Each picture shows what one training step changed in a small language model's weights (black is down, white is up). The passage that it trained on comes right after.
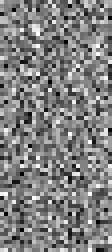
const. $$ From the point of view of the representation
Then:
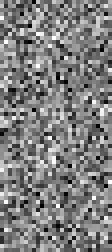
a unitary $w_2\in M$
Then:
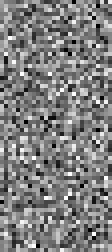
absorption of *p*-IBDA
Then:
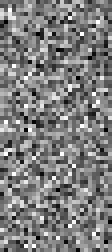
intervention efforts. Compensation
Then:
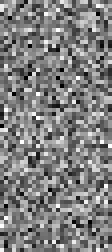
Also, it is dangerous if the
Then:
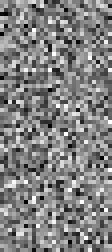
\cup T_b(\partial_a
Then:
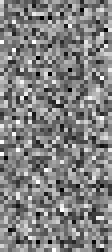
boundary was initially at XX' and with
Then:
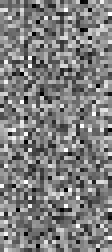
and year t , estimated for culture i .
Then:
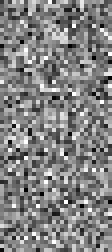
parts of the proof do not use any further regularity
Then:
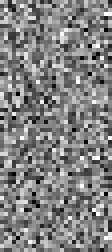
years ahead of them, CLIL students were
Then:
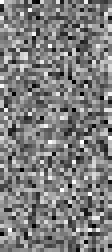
coordinator, now we consider there is only one
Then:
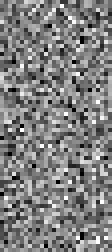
is a method of teaching foreign languages that
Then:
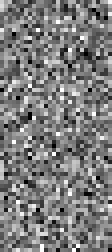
by projective $kG$-modules. Since the
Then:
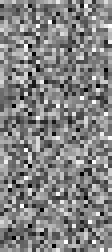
be the incidence monoid of a finite
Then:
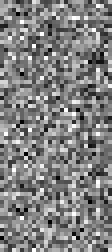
planning for a sales representative. The
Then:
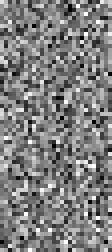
neither $\alpha$ nor $\beta$, then
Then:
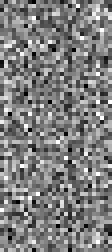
and only 6 of them have a wide distribution
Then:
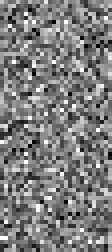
that it is possible to polynomially verify if a
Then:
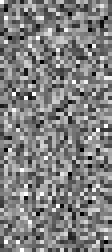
the student's grammar value is higher
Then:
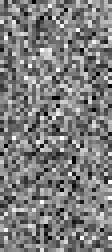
\citer{Te15}, restreint
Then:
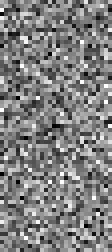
d_{k}$ holds. \item Put
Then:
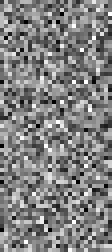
seniors and children. The traditional
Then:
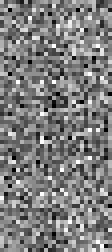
also easy to check. First, any
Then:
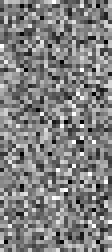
such that $h\gamma = i$. If
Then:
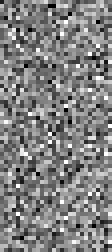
unity, $$ \rmh(\alpha)\ge
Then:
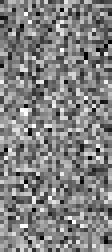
to the founder in the firm's
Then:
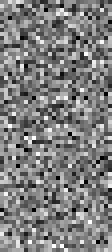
Clinicopathological findings of stage I
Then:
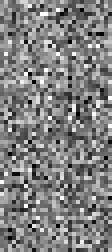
and the output is either an image or a set of
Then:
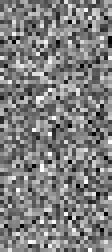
bending stiffness of the same order
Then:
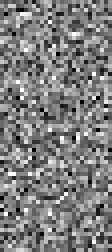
not many papers to date are devoted
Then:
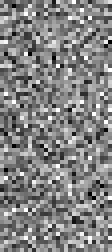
\cdots < \delta_l$ and
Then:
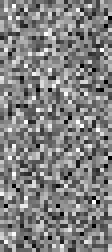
\end{align} which is due to
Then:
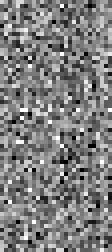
proportion of agricultural land is located in
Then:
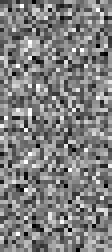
and extracted with ether. The
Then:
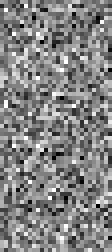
(\ref{6}), we see that this is the
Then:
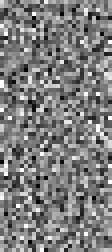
come defined in the map, along with the information
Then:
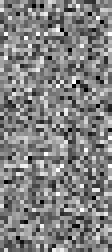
accuracy of the RB approximation we may modify
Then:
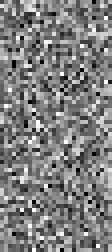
$d$-manifold* (with boundary) is
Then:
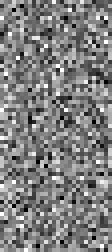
cloud density at $\nu = 89,
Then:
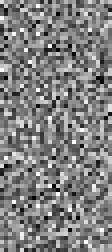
simple metric-based approaches, revealing
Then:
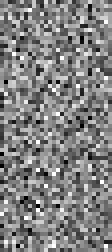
practical issues that form the foundation for cultural
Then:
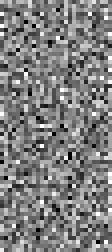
be called \emph{cartesian} just
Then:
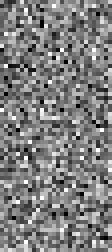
the proof of Theorem \ref{t-3}.
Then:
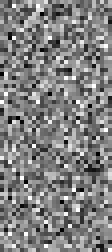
by (\ref{dPcondition}). By
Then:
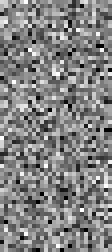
\indent As the classes $[F_r]$ are
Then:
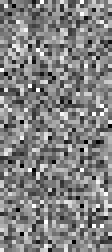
data, and these two rows are the
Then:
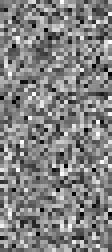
have \begin{align*} I&\leq
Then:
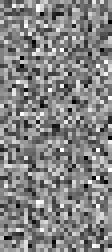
of \reff{tlo2} we have
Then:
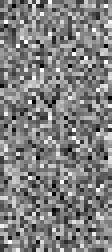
$(n+1)-$dimensional Riemannian
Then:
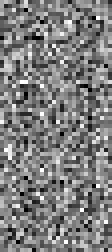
of life (QoL) before and after a
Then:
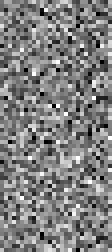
the following assumptions: \begin{enumerate}
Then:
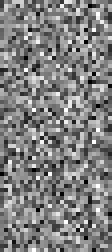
social life, strengthening social partnership,
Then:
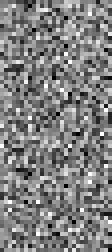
being implemented. It was implemented, we
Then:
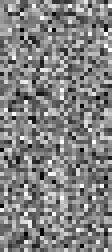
3m of the blade section, but further
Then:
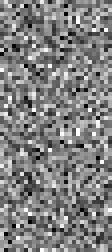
Intel: Financial reports and
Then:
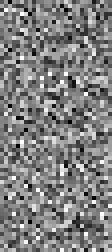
have deviated from the notation in the paper
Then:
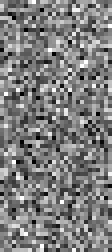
the same weighted document. A way to
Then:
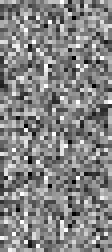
to the complexity of the computation of the
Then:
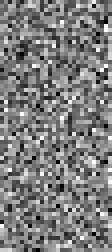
the coefficient of $x^{m-1}$ is
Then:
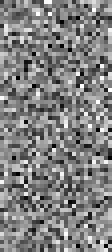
and is constantly being developed further, based on the
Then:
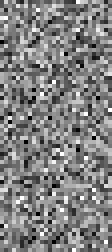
disparity. In this study males accounting
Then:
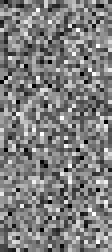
other activities. SREDA Dedicated
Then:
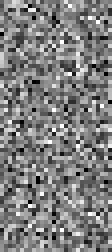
also $k+1$ vertices in the closed
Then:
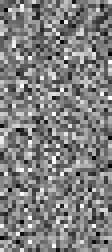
in scientific events, fairs,
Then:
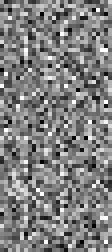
proved in \cite{BHP} that the
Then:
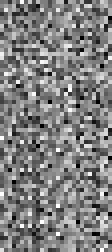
\end{eqnarray*} \begin{eqnarray*}
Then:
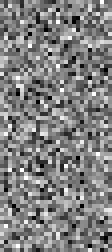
CAT activities were further suppressed,
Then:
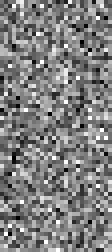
($\Rightarrow A_1(u)\to
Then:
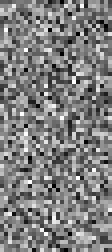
the conditional expectations appearing in the dynamic
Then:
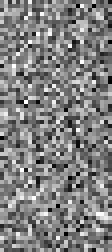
fake news in politics and public life
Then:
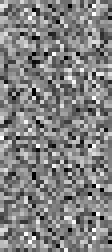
Yes Yes No SFP PL
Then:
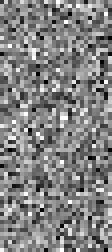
at the boundaries of the fluid mesh
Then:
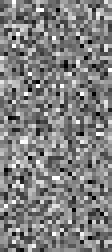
at the $E_3$-level.
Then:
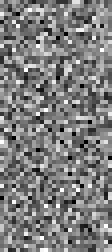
This portable mapping and localized imaging system
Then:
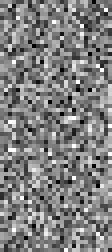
is assumed to be rectangular
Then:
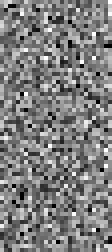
$N$ is strongly irreducible if and only if
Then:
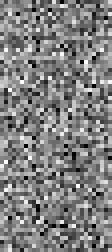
bottom of a column in
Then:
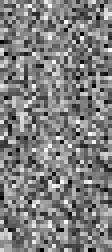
and Best Model The linking search
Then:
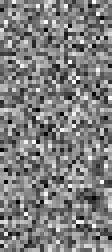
by $2$ which is impossible.
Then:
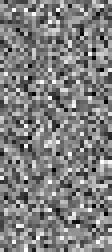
\theta}{\overline\varrho} R_\varepsilon +
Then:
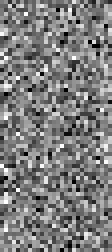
architectural complex extends along the
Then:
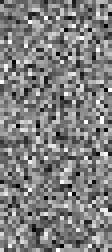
evapotranspiration, PEI is
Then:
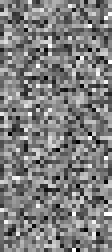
of existing, and possibly future, general
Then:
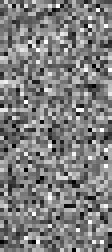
by $B$ the tensor product of
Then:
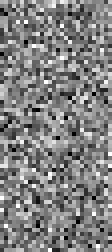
us have $n$ compartments with
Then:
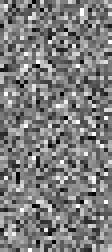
2nd International Symposium on
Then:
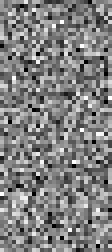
in $X^0(S)$ to the class
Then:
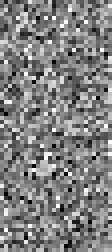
or systematic variation is required
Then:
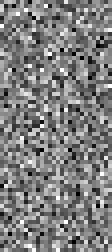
spatial planning system always reinvents itself.
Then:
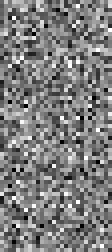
ac induction motor. Failure
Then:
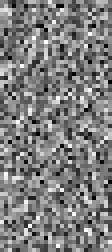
the Social Return on Investment
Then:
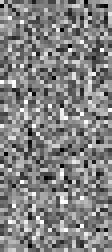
Therefore, the error generated by the difference of
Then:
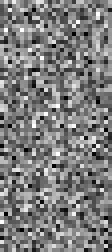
which often resulted in no profit.
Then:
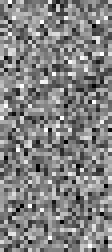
Problems with spelling can be caused
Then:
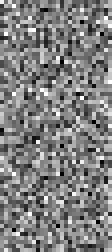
known upper bounds on $e\left(
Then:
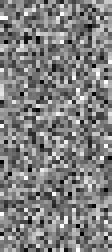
case 2, we have $S\simeq
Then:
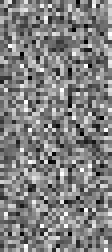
the introduction is obtained from the next result by
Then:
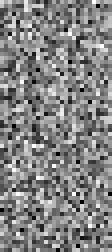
consider a paiement definitive. The
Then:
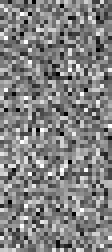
have the minimum hypervolume indicator showing
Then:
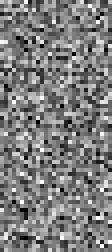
them in Tool#2/Tool#11
